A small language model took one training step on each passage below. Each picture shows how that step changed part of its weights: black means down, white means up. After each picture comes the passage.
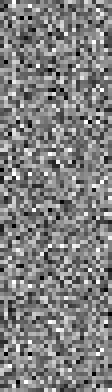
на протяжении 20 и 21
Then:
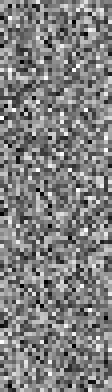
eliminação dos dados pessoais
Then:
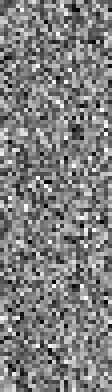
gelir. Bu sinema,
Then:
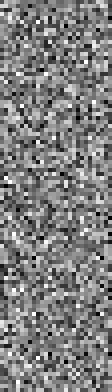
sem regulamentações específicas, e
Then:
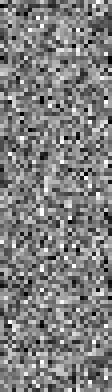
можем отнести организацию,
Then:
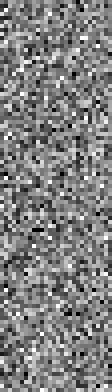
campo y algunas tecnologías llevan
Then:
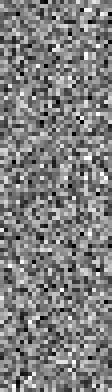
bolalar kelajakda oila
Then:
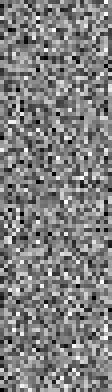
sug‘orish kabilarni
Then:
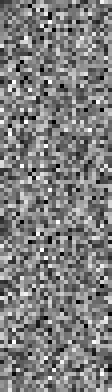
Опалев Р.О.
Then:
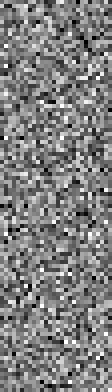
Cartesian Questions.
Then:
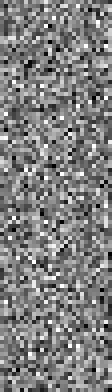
толкований термина
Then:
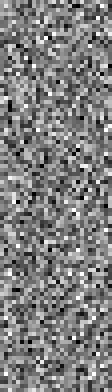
à empresa e não aos colaboradores,
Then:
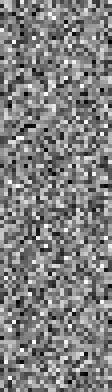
verkeersbord C3
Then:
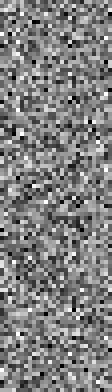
va kimyoviy birikmadan
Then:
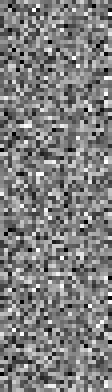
Аннотация. В данной статье
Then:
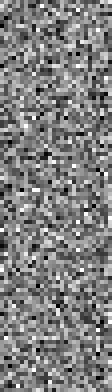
института. E-mail:
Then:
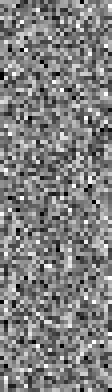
cuando los recursos de otras especies son
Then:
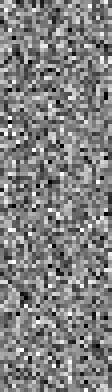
грибків та низьких
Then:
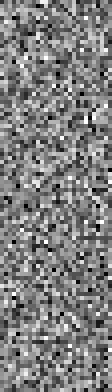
sabio centauro que fue
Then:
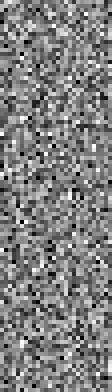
(speralsimon) shaklda
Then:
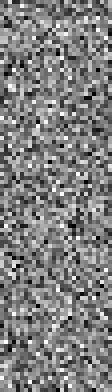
piksel sebagai pilihan yang
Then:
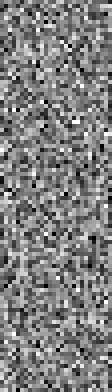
Bu esa iste'molchilar
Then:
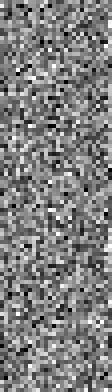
в процессе преподавания
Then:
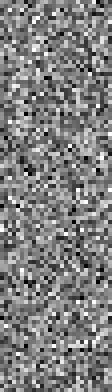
moxirlik deb ataladi.
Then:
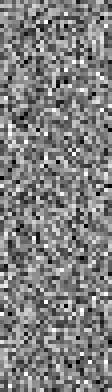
O custo de uma alimentação
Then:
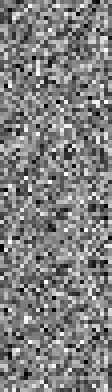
Berger-Parker ne
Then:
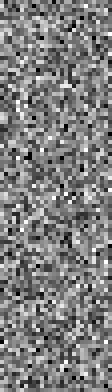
sewaktu tertinggi berada
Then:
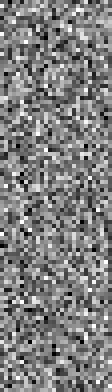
para o biomédico dentro da
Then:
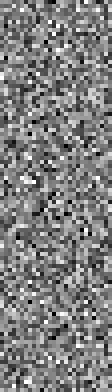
zararlanishi oldini olishda
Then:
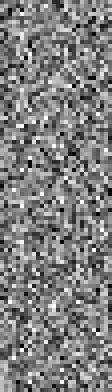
tingkat kepercayaan diri
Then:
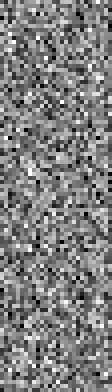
fonts d'energia que
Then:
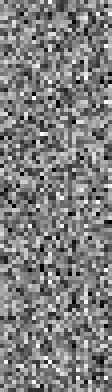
наукових досліджень теорія
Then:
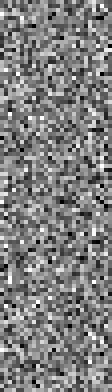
com base nos objetivos de desenvolvimento da
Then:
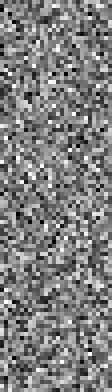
valor de la justicia en la formación
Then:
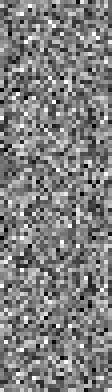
des fonctions essentielles dans des
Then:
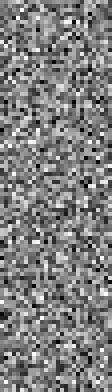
tashkilotning ajralmas qismi
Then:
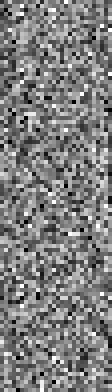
financiële structuur van zijn
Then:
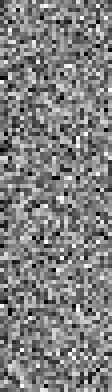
bo'lagi (E, S,
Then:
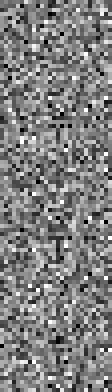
анализ международного опыта и
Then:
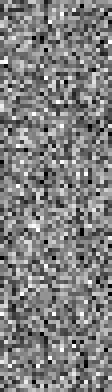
should be taken into
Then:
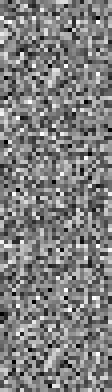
- tizim ichki tuzilishni
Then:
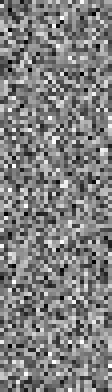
Kappraff – sous le nom
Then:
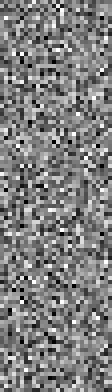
необходим акцент на следующих
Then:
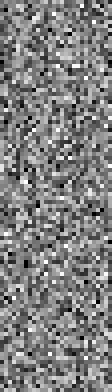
gaz, issiqlik
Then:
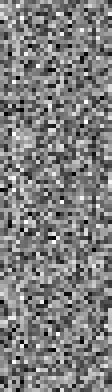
біль; - тривала
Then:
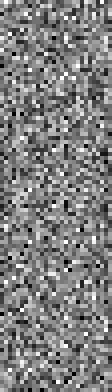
the slavists that are
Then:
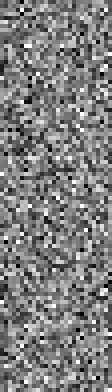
sobre el pasado valores, tensiones
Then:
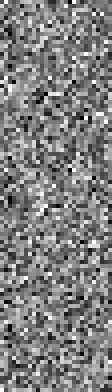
pela passagem da água
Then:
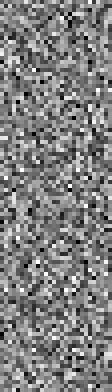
Benjámín [1]
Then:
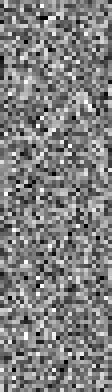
farms / V.– G.
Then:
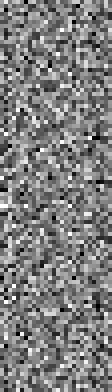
mamlakatda moliyaviy hisobotning xalqaro
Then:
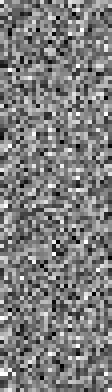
ҳамда амалда уйғун
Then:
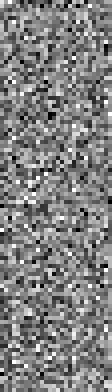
Сырдарьинской и
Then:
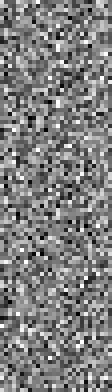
shakliy o'xshashlik asosida
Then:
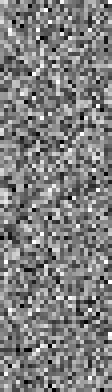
xizmatlar sohasi bo‘lib hisoblanadi.
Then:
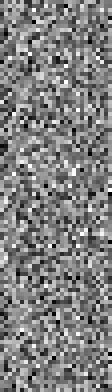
yosh futbolchilarni tanlash,
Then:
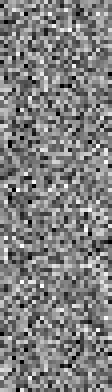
adolatga boʻlgan talabi
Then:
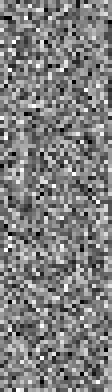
linken Unterlappen.
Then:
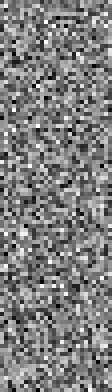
distintos. Esto depende
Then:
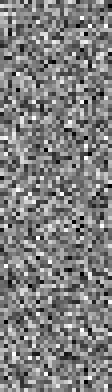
o ciencias. Otros
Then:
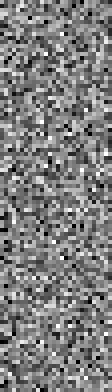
судилося не тільки
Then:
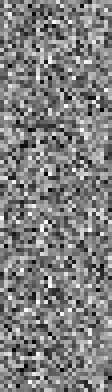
σε σχέση με
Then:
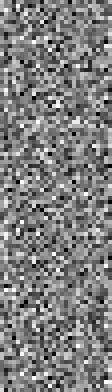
оид қатор асарлар Д
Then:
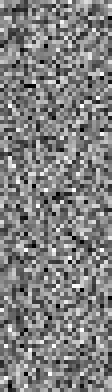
necessidade de validação externa
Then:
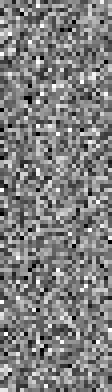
egalariga, qardosh til
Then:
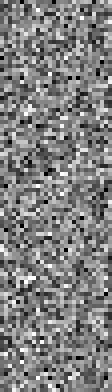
процесса. Ключевые слова:
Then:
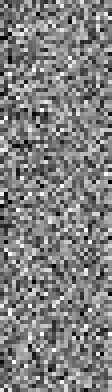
et jaune pour les années
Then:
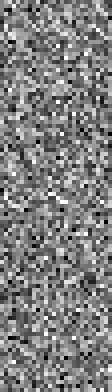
(2017). Princípios da
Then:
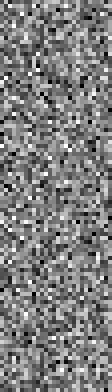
IFV). En outre,
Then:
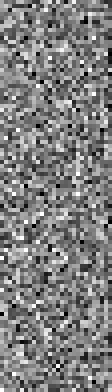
da ICOMI diante da
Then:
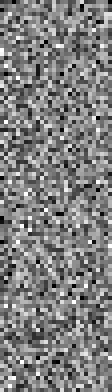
in Australasia.
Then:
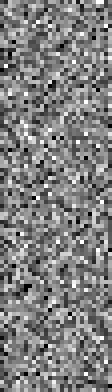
D. Farny, decaan
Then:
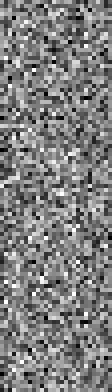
adapted for other organizations with a
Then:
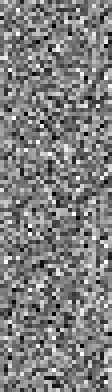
ташриф буюришганида
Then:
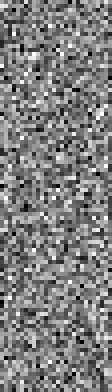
commerce'. Bij dit
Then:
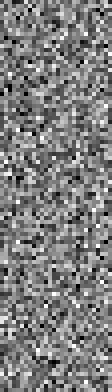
dabei, welchen Einfluss
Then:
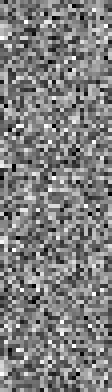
9, 1874 and in particular the
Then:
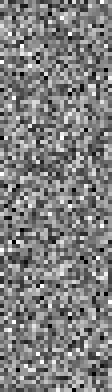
Citeureup. Kata
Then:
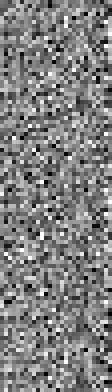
Хилма-хиллик ва
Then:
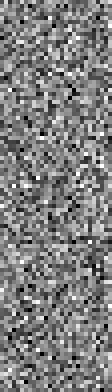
creation. Keywords:
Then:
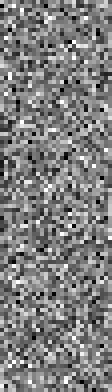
- Zarządzany
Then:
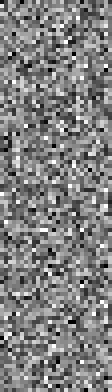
генетически модифицированные
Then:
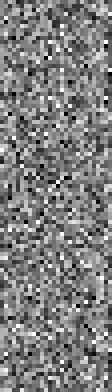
Теревовля V мають
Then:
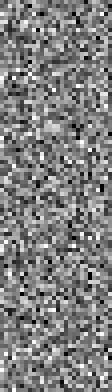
tem levado a humanidade a sempre
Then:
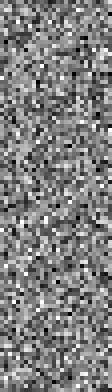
yazma becerileri
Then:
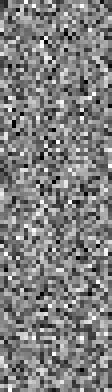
afin de « *Rendre la
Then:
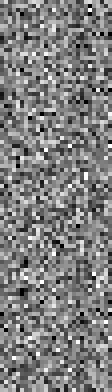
Katingan. Teknik
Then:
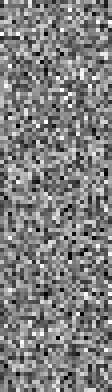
bahwa jika kedatangan
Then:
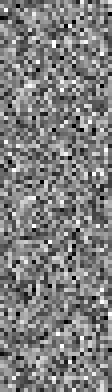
tenda bunga. Daun
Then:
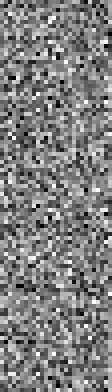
В. фон Хумболт
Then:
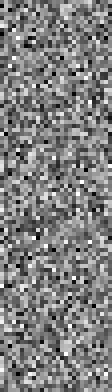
en zijn diverse organen, maar
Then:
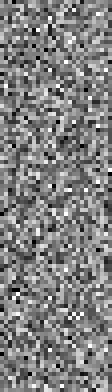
miljoen gulden tegen in
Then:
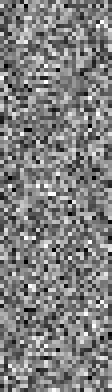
la diffusion de charge,
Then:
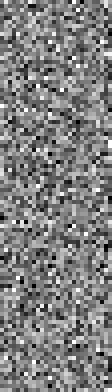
терміна. Дискусії
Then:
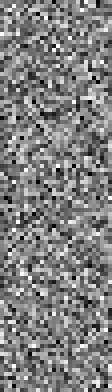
bosishga urinadi. Yana
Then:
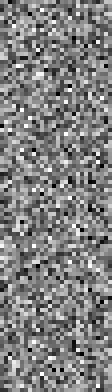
Mazkur tadqiqot natijalari ishlab chiqarish
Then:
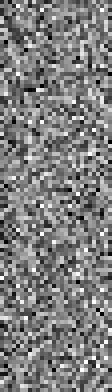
perspectiva correta, real, ou seja,
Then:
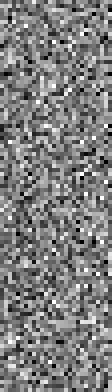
sehingga fungsi agama
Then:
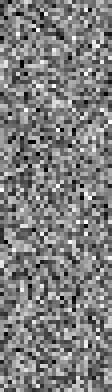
fanlar universiteti, Gavhar
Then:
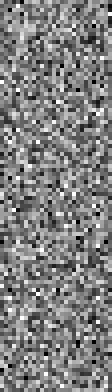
chiese gotiche, dove
